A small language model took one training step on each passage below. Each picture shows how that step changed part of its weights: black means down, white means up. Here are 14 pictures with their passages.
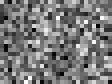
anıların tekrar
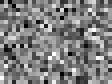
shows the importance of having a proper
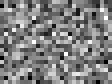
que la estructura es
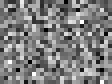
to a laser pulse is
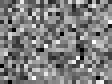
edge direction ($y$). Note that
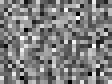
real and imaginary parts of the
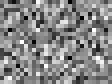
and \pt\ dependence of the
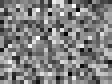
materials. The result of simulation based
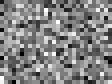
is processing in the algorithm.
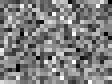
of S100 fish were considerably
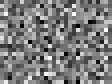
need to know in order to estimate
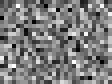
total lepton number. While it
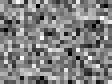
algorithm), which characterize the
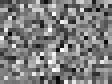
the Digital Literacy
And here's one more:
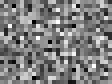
para la diferenciación.
